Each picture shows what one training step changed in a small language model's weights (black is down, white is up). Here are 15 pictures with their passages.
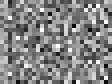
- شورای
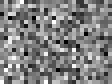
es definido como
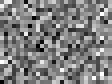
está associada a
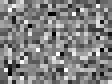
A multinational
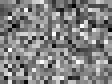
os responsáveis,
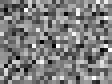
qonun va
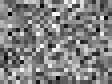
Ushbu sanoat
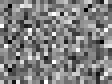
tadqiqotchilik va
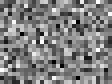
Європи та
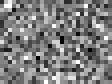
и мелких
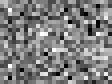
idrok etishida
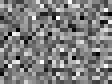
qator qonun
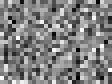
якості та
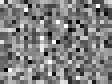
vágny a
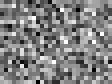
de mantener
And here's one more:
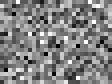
“iba a
